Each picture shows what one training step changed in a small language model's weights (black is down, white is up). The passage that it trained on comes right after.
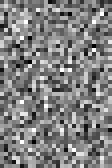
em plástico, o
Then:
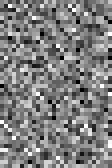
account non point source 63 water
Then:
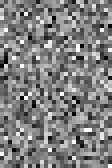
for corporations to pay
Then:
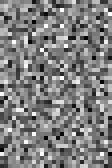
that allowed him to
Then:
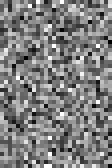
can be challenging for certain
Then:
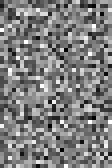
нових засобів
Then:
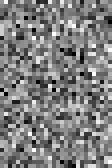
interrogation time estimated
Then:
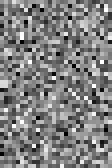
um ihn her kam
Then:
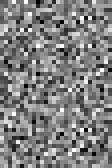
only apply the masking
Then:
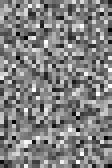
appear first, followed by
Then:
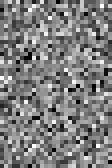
are increasingly absorbed by
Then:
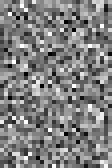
users across varying levels of
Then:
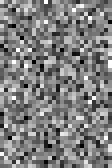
assume $A$ is
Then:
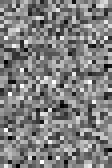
most catalytic metals
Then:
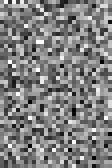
emission reduction, particularly the
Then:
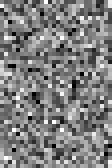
of drinking water in the
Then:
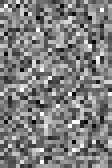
found out the direction for the further
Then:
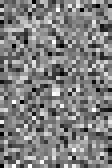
neutron halo nuclei
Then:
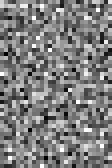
Mars or more away
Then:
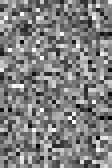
objetiva un engrosamiento
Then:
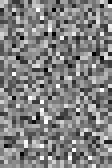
qo‘ya bilish va
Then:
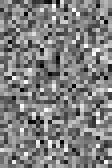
o assunto, indo
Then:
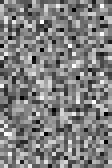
have similar convergence results for
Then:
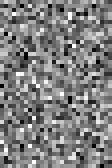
forma rápida e
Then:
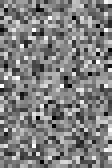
help them to cope better
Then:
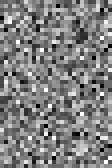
и стационарном
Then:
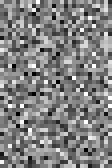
{\em Friedel
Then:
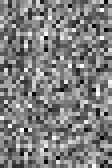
has been and remains an
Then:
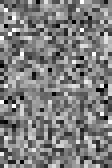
{\cal M} \rightarrow
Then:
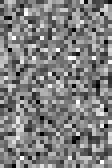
of energy band deformations
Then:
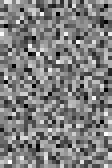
queda no Brasil
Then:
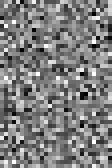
group A the mean serum
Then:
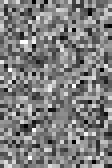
for the Raman and
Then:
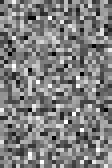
business applications, this kind
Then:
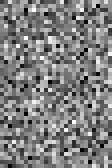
qualitative level from the order
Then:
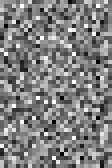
magnetic storm events according to
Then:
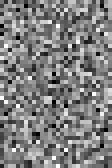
and Peak 4 is
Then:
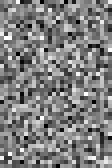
considered before. Note that
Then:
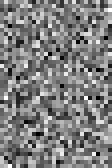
Biroq ayrim
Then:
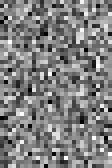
своей оси и
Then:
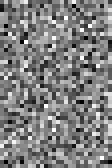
our modelling. It is
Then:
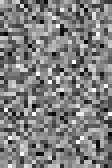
size, and colour to the
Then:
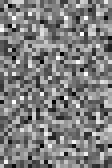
learner's consciousness
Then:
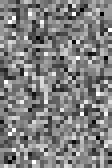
e também, no de
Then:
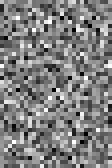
to $\phi \simeq
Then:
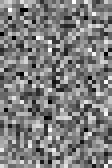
pine is used for treatment of
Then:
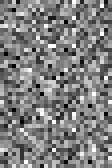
semelhante. No
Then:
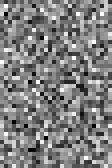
paid to innovative
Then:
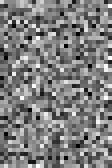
exponential resource requirements
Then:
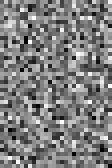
Based on such three-port
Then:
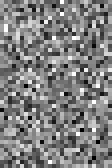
of the lesions correspondingly.
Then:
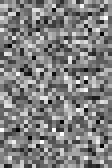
dan ketentraman
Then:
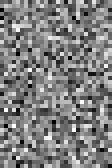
Low metallicity gas
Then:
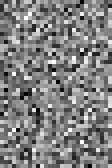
an economy. The coefficient
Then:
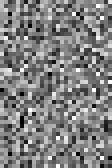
\noindent {\it
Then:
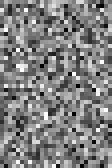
and lack of internet
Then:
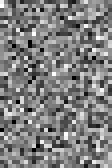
drames où,
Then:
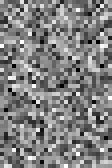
va Amerikadagi
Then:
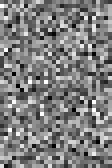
signatário, sendo
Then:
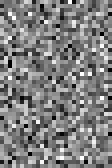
that are discovered in the
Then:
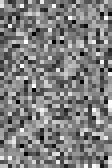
controversies in
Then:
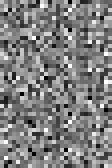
Barriers to health care
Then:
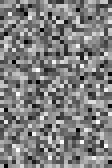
CMED, bem como
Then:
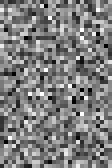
. Обозначим
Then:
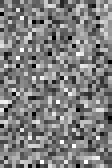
CO emission in 16 cooling
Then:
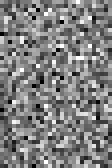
researcher recorded and
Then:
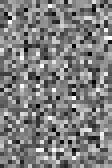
c Significance level **
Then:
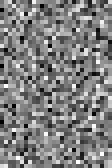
the role of traditional
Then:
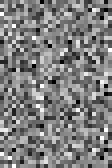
were crushed in a
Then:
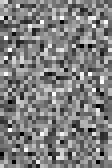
these redshifts the
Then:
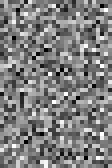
(Number of days between
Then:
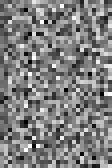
potential benefits for students who
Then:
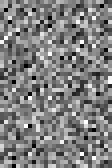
For each case, two sets
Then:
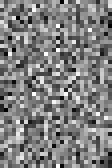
de Arán, fiel a
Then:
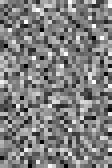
Raw datasets and computer
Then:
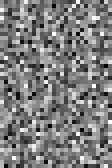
a different dimensionality (see
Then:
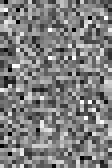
of information and security for
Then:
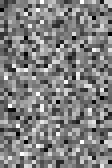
sample size, analysis focused on
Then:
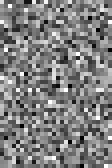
H is measured by stacked
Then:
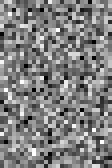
to 75 cm tall which
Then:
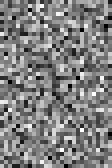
Subjective tests are
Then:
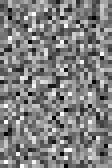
we describe details on how
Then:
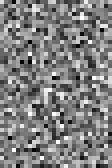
Drude model we shall
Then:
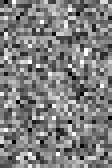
Він ставив
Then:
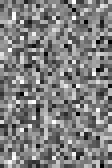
uma das autoras deste
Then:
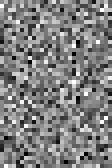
its *a* axis and
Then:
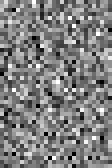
of hospitalizations were
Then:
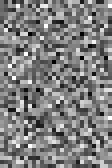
sample t test applied on the
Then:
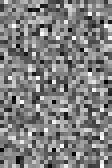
Garantías que se
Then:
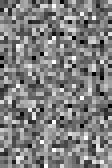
para que o cloro
